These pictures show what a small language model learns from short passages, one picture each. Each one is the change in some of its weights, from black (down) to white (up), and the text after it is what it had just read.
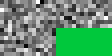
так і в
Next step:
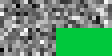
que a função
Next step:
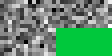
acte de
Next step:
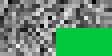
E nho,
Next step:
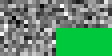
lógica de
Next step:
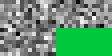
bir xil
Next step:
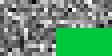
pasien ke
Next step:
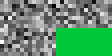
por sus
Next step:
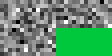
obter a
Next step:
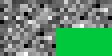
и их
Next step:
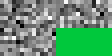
суда в
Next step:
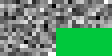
partir de
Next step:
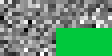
da utilidade
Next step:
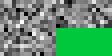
da *T.
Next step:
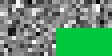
par ordre
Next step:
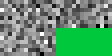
e nello
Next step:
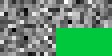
depend on
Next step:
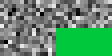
e envolve
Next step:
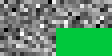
les rabais
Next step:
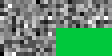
то, что
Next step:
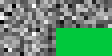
на уровне
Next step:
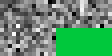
Diversity in
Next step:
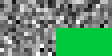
для того,
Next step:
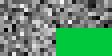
La Paz foi
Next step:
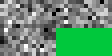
va unga
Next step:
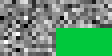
e realizada de
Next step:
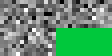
davrlar uchun
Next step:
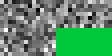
ou sans
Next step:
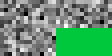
se debe
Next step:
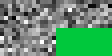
как ее
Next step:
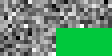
causes of
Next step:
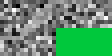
так и для
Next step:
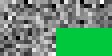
causado pela
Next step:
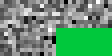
sei lá
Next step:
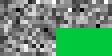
un monde
